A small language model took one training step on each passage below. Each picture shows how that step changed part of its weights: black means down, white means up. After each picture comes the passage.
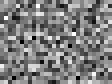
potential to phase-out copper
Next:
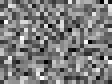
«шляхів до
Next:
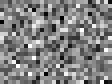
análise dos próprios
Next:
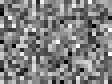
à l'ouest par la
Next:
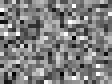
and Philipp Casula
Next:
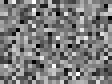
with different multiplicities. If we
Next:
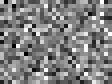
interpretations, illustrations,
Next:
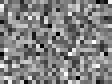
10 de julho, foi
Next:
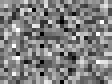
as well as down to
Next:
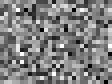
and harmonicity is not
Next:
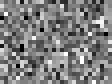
a reduction of embryo
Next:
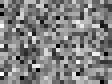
ўз вақтида ва
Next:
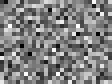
to the classification of allusions
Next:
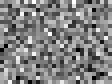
able to recognize patterns across
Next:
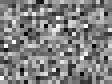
resistant pathogens.
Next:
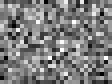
nutq faoliyatini
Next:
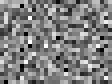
is similar to leading order
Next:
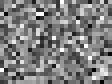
6-8 OFF Sea
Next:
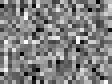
like spectroscopic resonant
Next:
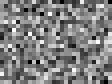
low quality of response is observed in
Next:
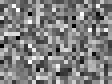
of the simulation are presented for specific
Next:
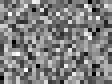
SHACL list and
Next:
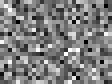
the robust 3D
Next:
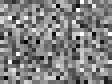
la tecnología, la
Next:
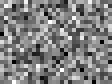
tensor-to-scalar ratio
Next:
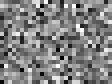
an iron emission line.
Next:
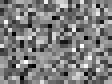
males while the outcomes of
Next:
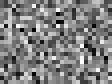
labour at a much faster
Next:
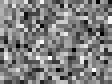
il monitoraggio -
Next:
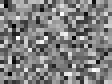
and of the previous French
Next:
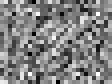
years. Researchers have made extensive
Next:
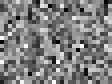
ao produzir certas
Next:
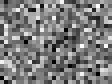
En segundo lugar,
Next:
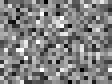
familiar, or routine
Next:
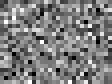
obtained, which showed that about
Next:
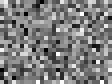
saudável são fundamentais
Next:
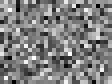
to the extensively discussed
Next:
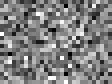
tetchy matter, with
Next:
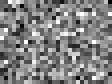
coil usage was recorded
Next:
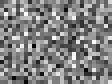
ordinance has been
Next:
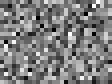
law by the legislature.
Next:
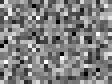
infinite towers of
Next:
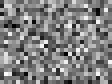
crystallization rate of
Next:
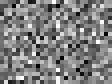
specimen thickness.
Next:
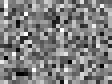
in the network, a significant improvement
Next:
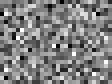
the architecture description.
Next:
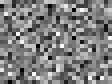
and of small magnitude.
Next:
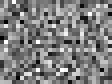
Reyhan Kesuma
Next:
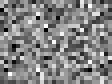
in Education. Technology 1
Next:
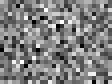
contributed to writing the
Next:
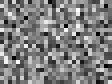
to the top quark one gets even
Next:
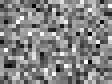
respect to (7) compact
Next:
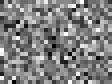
on the electron-protons interaction
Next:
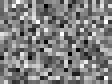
reducing agent in acetic
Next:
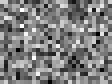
Die den Vortrag
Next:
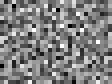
complexity, algorithms,
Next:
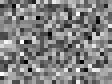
requirements across all network segments.
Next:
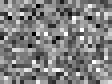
alternative color filters such
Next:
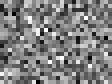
concentration of serum iron
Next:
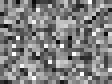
societies historically and
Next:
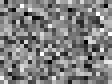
accuracy improves with smaller $\Delta
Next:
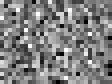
over the following years have led to
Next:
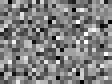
the domestic economic literature and practice
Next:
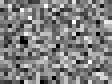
to research, innovation and technology
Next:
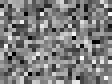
available on our demo page:
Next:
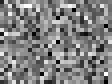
of Life-BREF
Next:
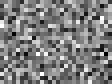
луковичных видов
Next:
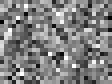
Thus (i) was proven.
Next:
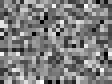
олиш ва уларни
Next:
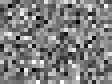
and trustful transactions. To
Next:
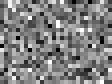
a result of combining large volume of
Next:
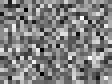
mL of sterile
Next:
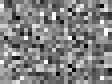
Jizzax davlat
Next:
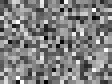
this missing probability with the mean
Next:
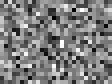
and the amplitude and phase of frequency
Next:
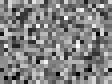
That's why I am
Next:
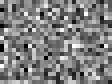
for improving teaching approaches,
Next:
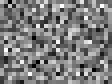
in relation to the criteria of
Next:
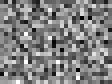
Temurning shaxsiga
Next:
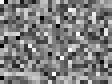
of the sequence, see
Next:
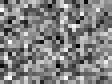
CC-CA de
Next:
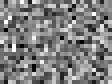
4.13 also agreed to
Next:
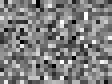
or else in English, not
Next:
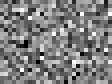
apuntan precisamente a la
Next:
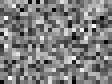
Food intake
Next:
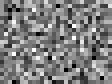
Unfortunately, the standard
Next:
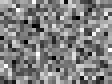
ecosystem let's consider the
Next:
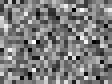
and the fourth data release
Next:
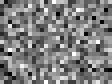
their short lifetime ($2.2
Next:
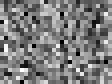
G., Corcea V.,
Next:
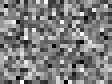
yuqori soliq
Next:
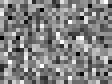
deosebit de versat
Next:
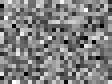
GCE captures the interactions among
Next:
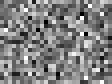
a type of error. TP is
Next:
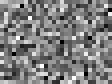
is publishing this
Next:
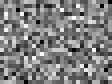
amplitude is kept such that
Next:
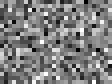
perceptions towards online learning,
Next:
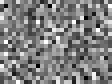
The strip design was developed especially
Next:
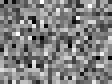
we find that the counterterm
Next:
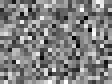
asosida **blended learning**
